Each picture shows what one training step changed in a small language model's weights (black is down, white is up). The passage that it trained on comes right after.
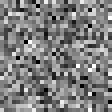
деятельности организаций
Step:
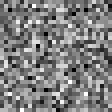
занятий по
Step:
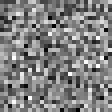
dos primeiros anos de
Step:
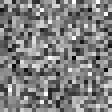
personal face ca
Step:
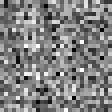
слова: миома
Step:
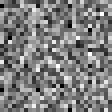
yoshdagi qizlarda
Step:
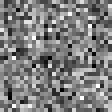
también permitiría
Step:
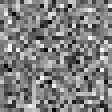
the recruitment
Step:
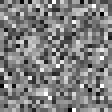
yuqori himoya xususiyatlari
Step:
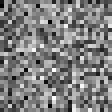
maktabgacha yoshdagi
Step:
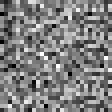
em questão. 5
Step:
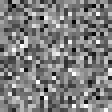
terrenos disponíveis
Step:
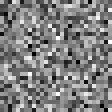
Depois de
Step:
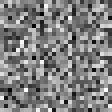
bolalar o'yinlari
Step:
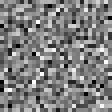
de joacă și
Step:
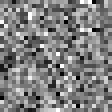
больного 47
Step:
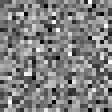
chiqilgan. Kalit
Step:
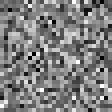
of the Turkic
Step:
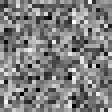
ринку на
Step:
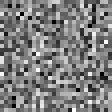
lista anche un
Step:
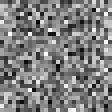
fluido biológico
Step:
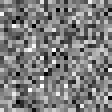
zamonaviy vosita,
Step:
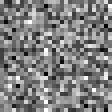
использования, -
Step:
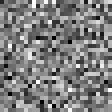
commentary on the
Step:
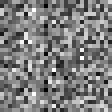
asoslangan holda bayon
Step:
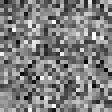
solicitado que os
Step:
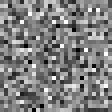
tayinlash va grant
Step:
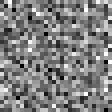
разных традициях
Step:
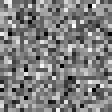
pembelajaran, berdasarkan
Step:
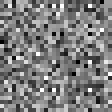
CSS ni
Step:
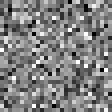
Als genaue
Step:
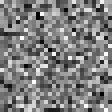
pag-aaral sa
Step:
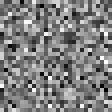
Волкова //
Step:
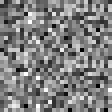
системы экологического
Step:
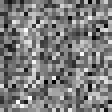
cada caso particular”. No
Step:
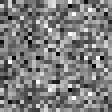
ludzi z
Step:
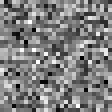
до інформатики,
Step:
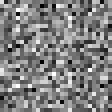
para interatividade em
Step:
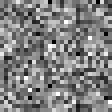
ҳам насрдаги
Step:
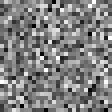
Dildor, bu
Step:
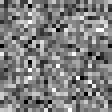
методы семантического
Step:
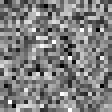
окремі системи і
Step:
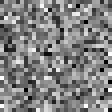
outubro de
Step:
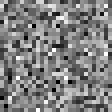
Talvez a
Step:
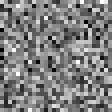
authors propose
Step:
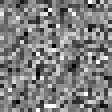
o número de mortos
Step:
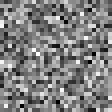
categorical values
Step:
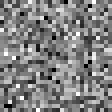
no desenvolvimento dentário
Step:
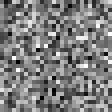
responsável pela unidade
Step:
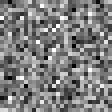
22 Scientifique
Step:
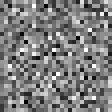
qilish harakatiga
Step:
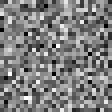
badiiy asardan
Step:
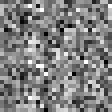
концепції продукту або
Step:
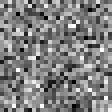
sa *online
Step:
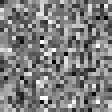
- Pérez,
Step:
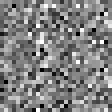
ilg'or xalqaro
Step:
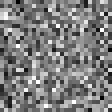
el cuarto lugar
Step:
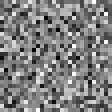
and dentures in
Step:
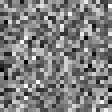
Maya Ima
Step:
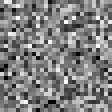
Fiero di
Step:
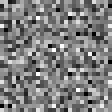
que posee
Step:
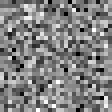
film nomlari,
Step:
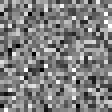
de carbono
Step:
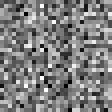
uchun xizmat qilgan.
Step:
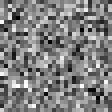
y conclusiones
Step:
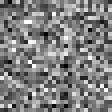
какой на самом
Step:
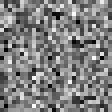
Ahmet Temiz
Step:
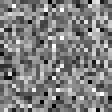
mit einem Willen
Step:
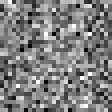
clima no
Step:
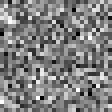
sujeita a
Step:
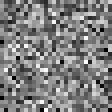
necesidades observadas,
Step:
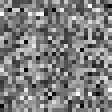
yuz berishi mumkin
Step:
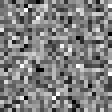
yang bercangap
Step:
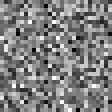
ichiga olgan murakkab
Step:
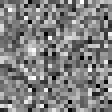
qilinadi. Unda
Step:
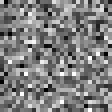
процесс также отмечают
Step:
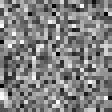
clinically based
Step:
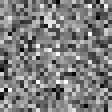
Costa Lima
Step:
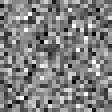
como disfunção
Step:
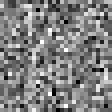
nomidagi Namangan
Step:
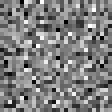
manual for open
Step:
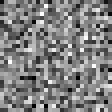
tashkil topgan.
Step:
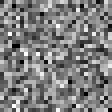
etmək olar
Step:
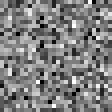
e matérias
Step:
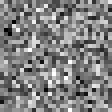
порівнювали за
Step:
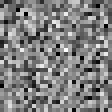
bilan buzilishdan
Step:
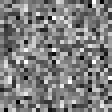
fundamentación teórica
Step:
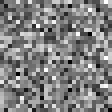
clarifica o
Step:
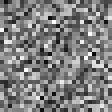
que já cumpriram
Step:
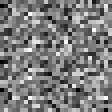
не требует
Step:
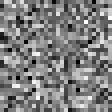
Carmona para
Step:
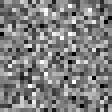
masa depan yang
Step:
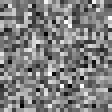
за мир и
